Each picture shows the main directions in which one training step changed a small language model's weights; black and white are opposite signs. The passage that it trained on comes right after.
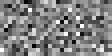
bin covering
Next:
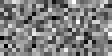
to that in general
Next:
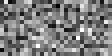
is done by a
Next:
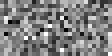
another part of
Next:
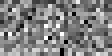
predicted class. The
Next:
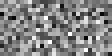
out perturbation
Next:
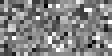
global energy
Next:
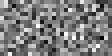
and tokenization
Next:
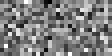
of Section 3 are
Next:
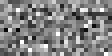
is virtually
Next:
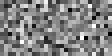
the freedom to
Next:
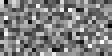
profile whereas the
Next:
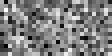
Reviews of
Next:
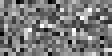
is pitch
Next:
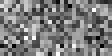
estimate of the
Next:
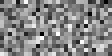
Si, S,
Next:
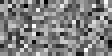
the muons
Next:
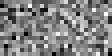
most serious problem
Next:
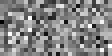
\\ Battery
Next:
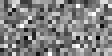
results of undrained
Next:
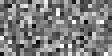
the modification of
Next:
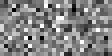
proceeds through
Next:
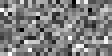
pipe temperature
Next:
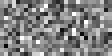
sheet can be
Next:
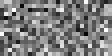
highlighting both
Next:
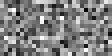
alternative control
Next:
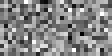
and observed as the
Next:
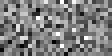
be included in
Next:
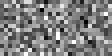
the era of
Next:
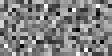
cost reduction.
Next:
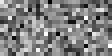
simplicity in
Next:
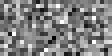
these measures, we
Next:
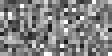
a very important step
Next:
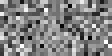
are avoiding from
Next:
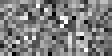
All of the
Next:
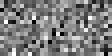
age range between 3
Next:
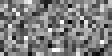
of communication which a
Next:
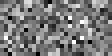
sample length of
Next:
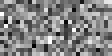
An integrable
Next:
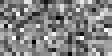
of the indicator
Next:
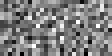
a plan for solving
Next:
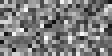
novel way to the
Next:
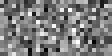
gates, we
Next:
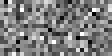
but in the case of
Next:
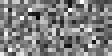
and CERTH
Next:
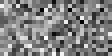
tested in the
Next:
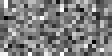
production, contributing
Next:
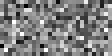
highlights the
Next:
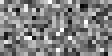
datasets mainly
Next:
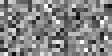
energy, which will be
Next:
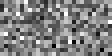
where sensors can
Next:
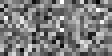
\qquad \alpha
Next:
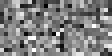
weight on the results
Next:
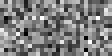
parent SC
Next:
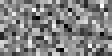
functionally different
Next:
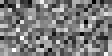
travel around,
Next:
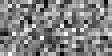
the rationale
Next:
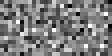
important direction for
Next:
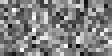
\hline $p
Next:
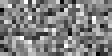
beams, the
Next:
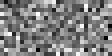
major new
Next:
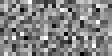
in professional
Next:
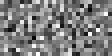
a probability of 1
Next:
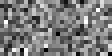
a stimulus
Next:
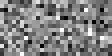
time. \subsection{
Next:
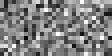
each particle of the
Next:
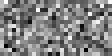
to establish
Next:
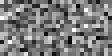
for Pavia
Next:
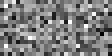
for sleeping
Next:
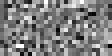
the IS or the
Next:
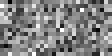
its Figs.~4
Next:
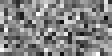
we will focus on the
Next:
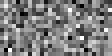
enables the core
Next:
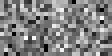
experimental spectra are
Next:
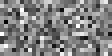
provided for under
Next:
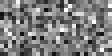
be even more interesting
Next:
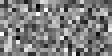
and integration with
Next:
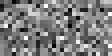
Bergman for
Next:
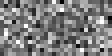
size complementary to
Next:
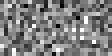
the tasks
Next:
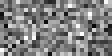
As one of the
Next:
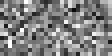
of the THz
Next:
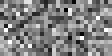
of the boundary
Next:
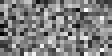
relevant news
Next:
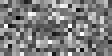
The flow structure in the
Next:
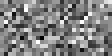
incapable of
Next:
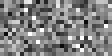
is changed a
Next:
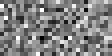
fact revealed
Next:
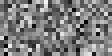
the concept,
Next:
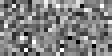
in the global
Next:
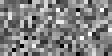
a complex function of the
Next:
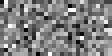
curves of the
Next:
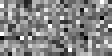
is consistent with direct
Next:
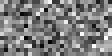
not be generalizable
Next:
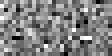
interests include
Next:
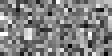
forms of communal
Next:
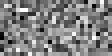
the Pauli
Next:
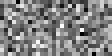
in the Czech
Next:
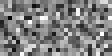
as confirmed by
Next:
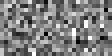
the packet
